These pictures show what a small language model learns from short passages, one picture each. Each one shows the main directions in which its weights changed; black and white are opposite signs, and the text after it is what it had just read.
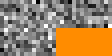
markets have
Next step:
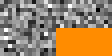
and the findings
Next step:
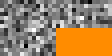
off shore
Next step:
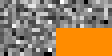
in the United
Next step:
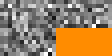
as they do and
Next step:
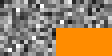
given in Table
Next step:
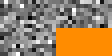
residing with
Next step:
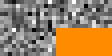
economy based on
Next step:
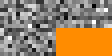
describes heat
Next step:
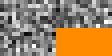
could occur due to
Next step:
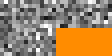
patients in our study
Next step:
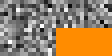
and functional
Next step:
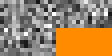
median age
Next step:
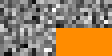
The fifth
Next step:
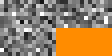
difference between group
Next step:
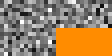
the surgeon
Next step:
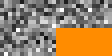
relation, to
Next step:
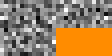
Activity concentration
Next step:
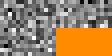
resource j per
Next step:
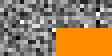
the industry, the
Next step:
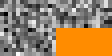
for faster
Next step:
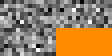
main resistance
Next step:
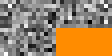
as international
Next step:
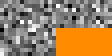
the future As
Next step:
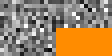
solution that gives
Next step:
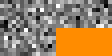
Figure 4 and
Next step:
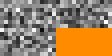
outs. The
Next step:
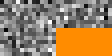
appear to be
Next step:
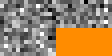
significant positive results in
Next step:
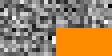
an early
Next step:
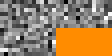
parts of
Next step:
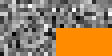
into R for
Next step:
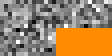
value services, which
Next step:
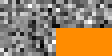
for (a)
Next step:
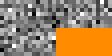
impossible with
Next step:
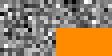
structures of the
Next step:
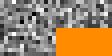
daily and
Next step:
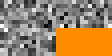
Chopard in
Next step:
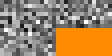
was highly
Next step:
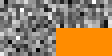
be divided
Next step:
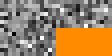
of the bank
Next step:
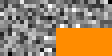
research, field
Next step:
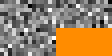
that OOS
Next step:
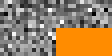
and care for the
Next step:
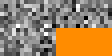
techniques results in
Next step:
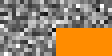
of time, he
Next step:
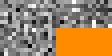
is based on the
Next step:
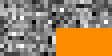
efficiently and
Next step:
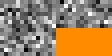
used in combination
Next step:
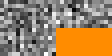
intensive care
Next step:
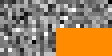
term count, while
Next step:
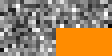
interest in learning,
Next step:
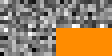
of prime order
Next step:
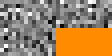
addressing environmental
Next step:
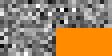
imaging process
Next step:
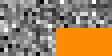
Studies show
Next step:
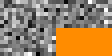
certain social
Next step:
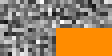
fit of
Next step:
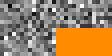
childhood education
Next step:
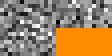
the repression and
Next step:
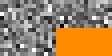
investigations are
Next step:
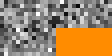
useful to
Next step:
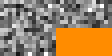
first author in
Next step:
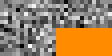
is highly
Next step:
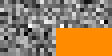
part of every
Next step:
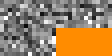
of methyl
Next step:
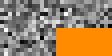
of the finite
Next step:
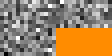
in this step
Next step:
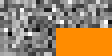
be matched
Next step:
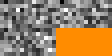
easy with
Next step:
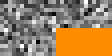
silence or
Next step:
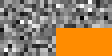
the grid's
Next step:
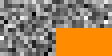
mass. This
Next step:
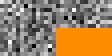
\text{ is
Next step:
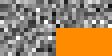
High cost for
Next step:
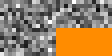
identified as
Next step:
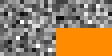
the calculations
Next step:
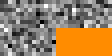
and classifies
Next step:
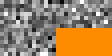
a rapid
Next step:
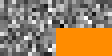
Enumeration of
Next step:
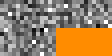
still their
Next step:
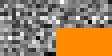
under good group
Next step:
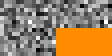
great interest.
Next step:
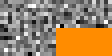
is the relationship between
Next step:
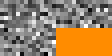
of the acid.
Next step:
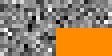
European countries during
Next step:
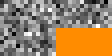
statistical significance
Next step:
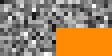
possible shadow
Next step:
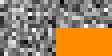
reduce the
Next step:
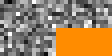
for Arabic
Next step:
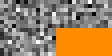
N CB
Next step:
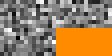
product of non
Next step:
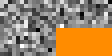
data, an example
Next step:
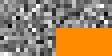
4.4 Table
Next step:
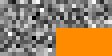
obtain a physical
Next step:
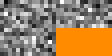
a limited
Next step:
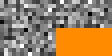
work (Figure
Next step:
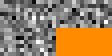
policies. This
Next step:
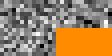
line) an
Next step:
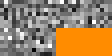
just a group
